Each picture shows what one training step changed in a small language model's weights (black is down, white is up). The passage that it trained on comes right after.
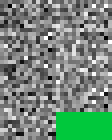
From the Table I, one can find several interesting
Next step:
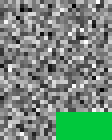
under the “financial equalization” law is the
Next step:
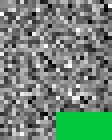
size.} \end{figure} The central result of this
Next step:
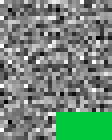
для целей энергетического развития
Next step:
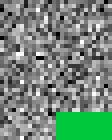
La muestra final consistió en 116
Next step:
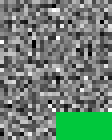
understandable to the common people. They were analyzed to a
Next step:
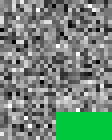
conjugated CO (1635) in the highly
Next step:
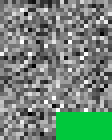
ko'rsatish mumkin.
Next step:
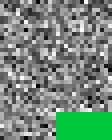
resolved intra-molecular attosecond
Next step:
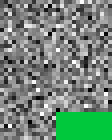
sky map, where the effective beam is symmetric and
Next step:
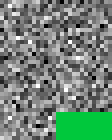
dikancah global pada abad 21 M ini.
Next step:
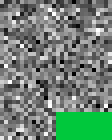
times from water and obtained as sodium salt.
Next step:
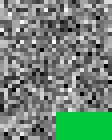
incidence; (b) Oblique incidence.
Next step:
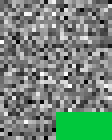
enrich their cultural life was a problem Linquan
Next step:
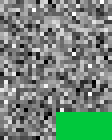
xərc (vergidən azad
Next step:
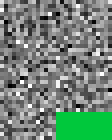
sGRBs would be driven to
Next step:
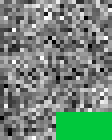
for each node (cluster) in the mapper
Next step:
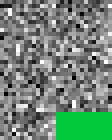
centres, street children defy the
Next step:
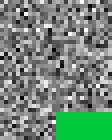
senão a nossa realidade? Ficção não
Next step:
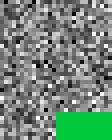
515 \bibitem[De Bernardis \etal
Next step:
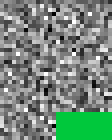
son las pertenecientes a las áreas de
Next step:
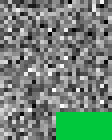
and participants preserved. The results will be published and
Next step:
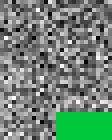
[15] Y. I. Kwon and
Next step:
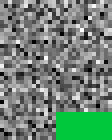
could see more than twice the number of
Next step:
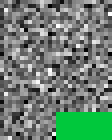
framework and a methodology for identifying and reporting
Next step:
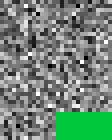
relative to the \HW\ form factor. The
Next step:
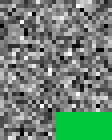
psychoemotional factors in informal
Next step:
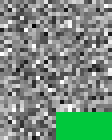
pedagogik texnologiyalarni qo‘llashda
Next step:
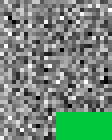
unter Zuhilfenahme von
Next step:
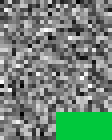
and the rest is used for testing. There is always a
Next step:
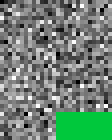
de Janeiro, s/. Disponível
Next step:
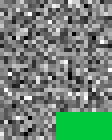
by different domain experts. To enhance the reasoning
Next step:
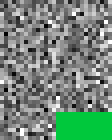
exercises in real-life training settings.
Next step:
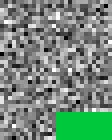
Так 30 % респондентов
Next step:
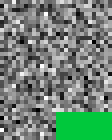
the Agro Niaga Cooperative was only
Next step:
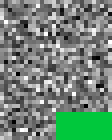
Разработаны принципы
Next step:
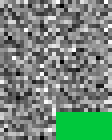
диетическому питанию для
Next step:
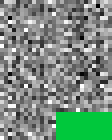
Ushbu uch bosqichli model
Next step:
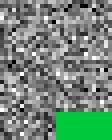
Івано-Франківськ: Нова
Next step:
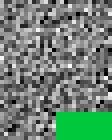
aprendendo mais e melhor e professores mais satisfeitos.
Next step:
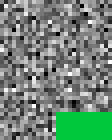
comprometida y no de manera
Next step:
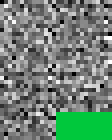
of energies and frequencies. Compared to other
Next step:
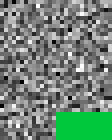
the locked slave laser, which represents the
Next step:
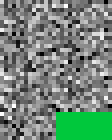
ўсимликлар ва ҳайвонлар
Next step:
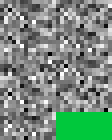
είναι η
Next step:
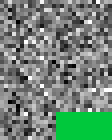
in compression and tension do not match each
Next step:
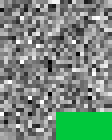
In our setting, the existence of these states follows directly
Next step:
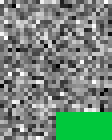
with flavour-changing neutral currents
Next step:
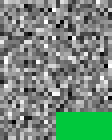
und Februar 2020 planmässig
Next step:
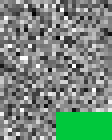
also a moral commitment for educators to
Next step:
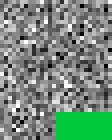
Abstract Although mathematics is a substantial
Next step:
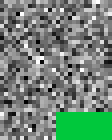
on some selected public colleges and universities in
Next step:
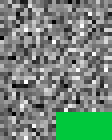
incorporación de la figura de candidatos
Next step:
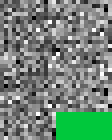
from the \emph{unit cell definition} procedure.
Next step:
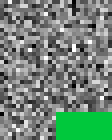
Emersons Green and Devizes
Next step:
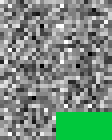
Fuqarolik kodeksida tashish
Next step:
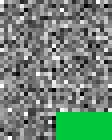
for both interns and as well as the full time job
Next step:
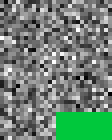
an indicative set of parameters μ , κ and
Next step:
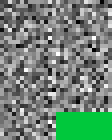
flexible and was adapted to the natural flow of the
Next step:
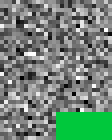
to emotion understanding in conversations, and how these
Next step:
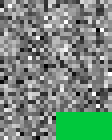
foydalanib, adabiy
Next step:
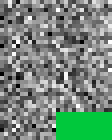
путешественников и местных
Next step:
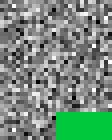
explicit form is not reproduced, but it is
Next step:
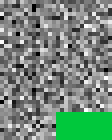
lymphatic system (*Wuchereria
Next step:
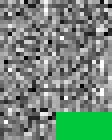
to the network and both nodes and the whole network
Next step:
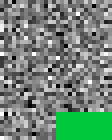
of various models' performances in a specific task,
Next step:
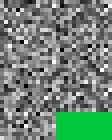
coming from different groups based on two external factors:
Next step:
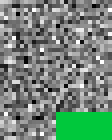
sample has a large contamination from incoherent
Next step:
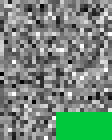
$\Q_{prior}^{-1}$ small corresponds to a
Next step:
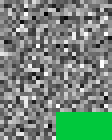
focus is directed in large part to the challenge of
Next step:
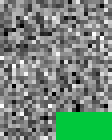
commonly arranged in whorls of 3 to
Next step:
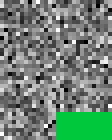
into significance (i.e number of
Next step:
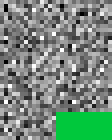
This committee was drawn from both
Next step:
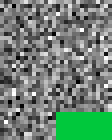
constant, and $D_{ls}$ (lens to
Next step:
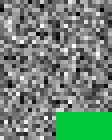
a Pró-Associação Profissional de
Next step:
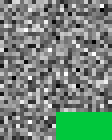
insere,⁴ incluindo a utilização responsável
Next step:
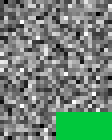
origin: a) only high-ionization absorption lines
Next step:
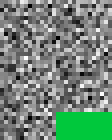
local government and also in positive attitudes towards
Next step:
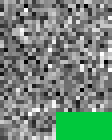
attitudes toward integrating forensic accounting
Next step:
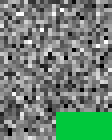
one factor and eight items in total. As a result
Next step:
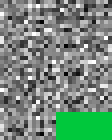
and necessary number of samples for the correct recovery of the
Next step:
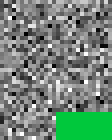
*corresponding author mail id:
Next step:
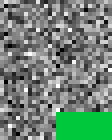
suggests that the political discourse in
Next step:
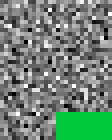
However, it can be carried out as a matter of
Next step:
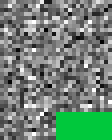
qiziqishini sezilarli darajada
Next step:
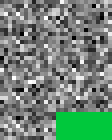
2 from 1~mJy/beam.
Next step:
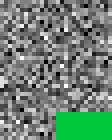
product trial sheets, and documentation. The instrument
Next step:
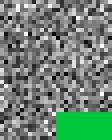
costs to the directed search setting. We follow the
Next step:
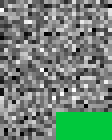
humanos (Convenio nº 197 del
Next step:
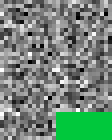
research activities were conducted under the direct control of the government
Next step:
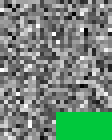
but no specific method was developed for determining the
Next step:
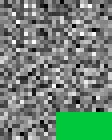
identifies the separable (not hash) code.
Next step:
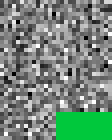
effects are nudged towards zero). The optimal value of
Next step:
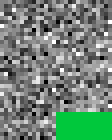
(AFP) detector. The second module focuses
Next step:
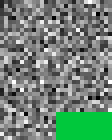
\) Due to the small value of
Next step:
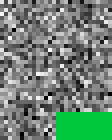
of poverty, lower educational levels, and emotional
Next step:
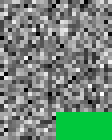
plaats van de interne gerichtheid
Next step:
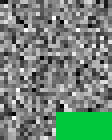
fact that hexacyanoferrate is consumed
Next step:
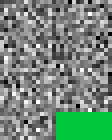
este tem por objetivo determinar em quais
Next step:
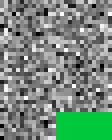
50 yillar muqaddam yozilgan,
